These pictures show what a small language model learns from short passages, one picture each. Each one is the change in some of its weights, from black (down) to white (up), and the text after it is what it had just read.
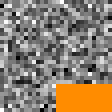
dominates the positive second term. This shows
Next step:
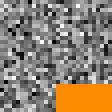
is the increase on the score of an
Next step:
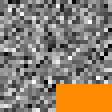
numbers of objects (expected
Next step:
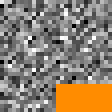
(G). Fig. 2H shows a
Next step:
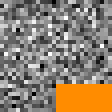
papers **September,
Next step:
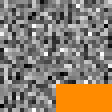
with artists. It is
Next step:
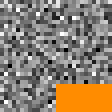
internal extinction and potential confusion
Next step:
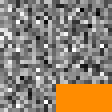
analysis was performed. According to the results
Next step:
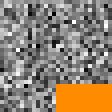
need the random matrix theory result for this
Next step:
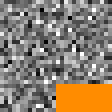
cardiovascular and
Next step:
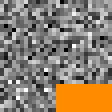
general and detailed discussion of the
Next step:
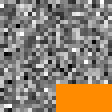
(2) are linear and the equation can
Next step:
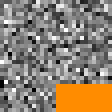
specimen using Rayleigh
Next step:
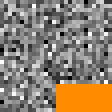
augmentation, analysis, and interaction
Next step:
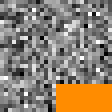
yuvilish jadalligini
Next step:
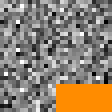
is the angle between the vector
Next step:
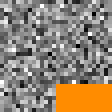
configuration in which the evaluator
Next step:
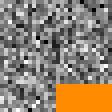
the observed C_Q was established with
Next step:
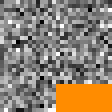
sabablar esa quyosh
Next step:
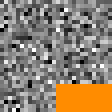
Roman domination on some classes
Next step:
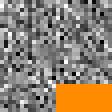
and these associations were enhanced in
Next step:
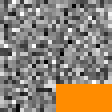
sistemática biológica, se
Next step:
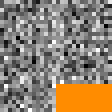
Annotatsiya Mazkur
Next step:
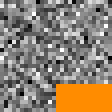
tehsils while remaining all
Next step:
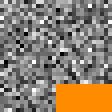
however, at the time of the transfer,
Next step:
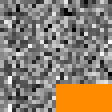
orqali turli asosiy va
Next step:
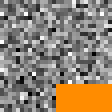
causas das perdas estão
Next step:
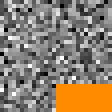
Accumulation of adenoviral
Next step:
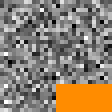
NASSS framework-informed
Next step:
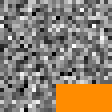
Sultoniya shahrida
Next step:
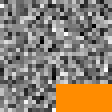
greedy optimized Q learning algorithm.
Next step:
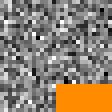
years who were referred with
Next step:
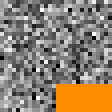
curves measured at 10\,K after
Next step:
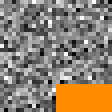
cases where only some of the radiologists
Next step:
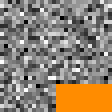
not deviate considerably from the corresponding
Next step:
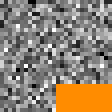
sayyohlik bozorida
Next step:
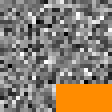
Figure~3b, in general the
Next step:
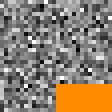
of nanoantennas to
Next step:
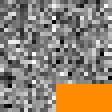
scăderea datoriilor
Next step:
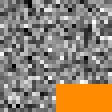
LESSON PRESS
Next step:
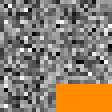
bilib olish qiyin
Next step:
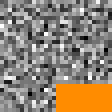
one of the four tests. Figure
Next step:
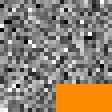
the electroweak precision data
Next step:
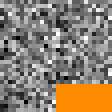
cancellata, dalla
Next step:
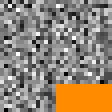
of transportation of the state on the
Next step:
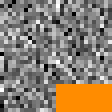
and diabetes, as well as
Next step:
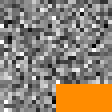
of high pathogenic bacteria
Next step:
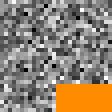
Karol Wojtyla
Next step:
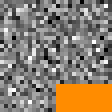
When the reader encounters
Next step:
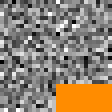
Lignes d'action*. -
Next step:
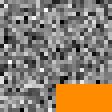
e a circulação dos
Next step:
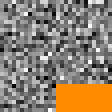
end of treatment and required a second,
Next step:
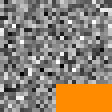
Ключевые слова:
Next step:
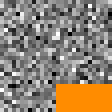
accompany with relatively large velocity
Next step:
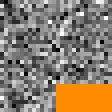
bu bizning ruhiy
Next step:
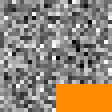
mantuvo una conversación
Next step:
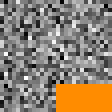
training, advice or oversight.
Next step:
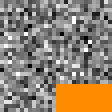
cross section formula. The following discussion
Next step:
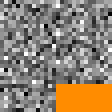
dactylon leaves
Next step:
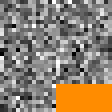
grandma exclaimed,
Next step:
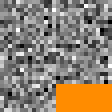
sociedad, entre sociedad y
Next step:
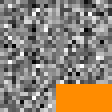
to protect your privacy.
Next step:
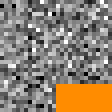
one flag is shared by two or
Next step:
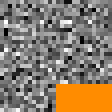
drive a pump with constant
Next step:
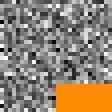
due to depersonalization.
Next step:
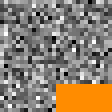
cost, transportation. I.
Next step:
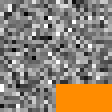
typology and analysis of visual,
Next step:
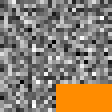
region. The applied strain impacts the
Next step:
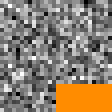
I was building the compound.
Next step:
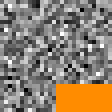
position angle, centered on optical
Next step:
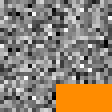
inspire coastal and
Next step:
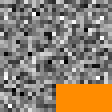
models across users because of excessive
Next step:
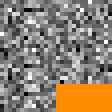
a range of 0 to 10ppm.
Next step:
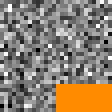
manuscripts. Ahmed
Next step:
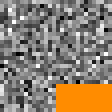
navlari hosildorligiga
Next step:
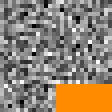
especialistas y las relaciones de
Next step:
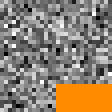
soaking temperatures to various bainite
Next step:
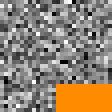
demonstrated that complete metallization can
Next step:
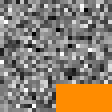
in dipole moments,
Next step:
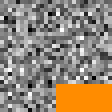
Termo de Consentimento
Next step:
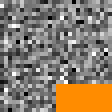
$\pi$, since $u\tau$
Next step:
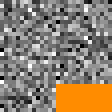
va ijtimoiy instituti,
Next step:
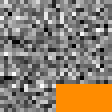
case where $\Lambda=0$, studied
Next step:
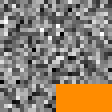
hiding under the variation clause
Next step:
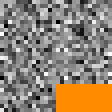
відродження», яка
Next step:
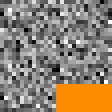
degrades noticeably, when only
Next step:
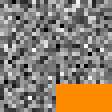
within 10$\%$) and spatial scales
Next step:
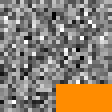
no edge $(r,v)$ in
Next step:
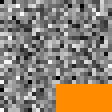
reflection on what constituted the problem
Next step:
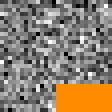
monumentales pour être
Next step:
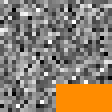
until they are ramped back to
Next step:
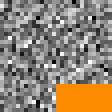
Gothic settings often represent
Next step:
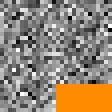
sabab parchalanayotgan
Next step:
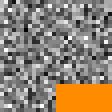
the cross-sectional plane
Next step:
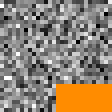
the toxicodynamics of these
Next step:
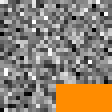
lines) in the plane of initial
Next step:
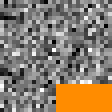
increase in mean neutrophil
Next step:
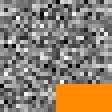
oldest form of tribal
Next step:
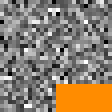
недоліків. 2.
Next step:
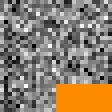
Marquet Carme
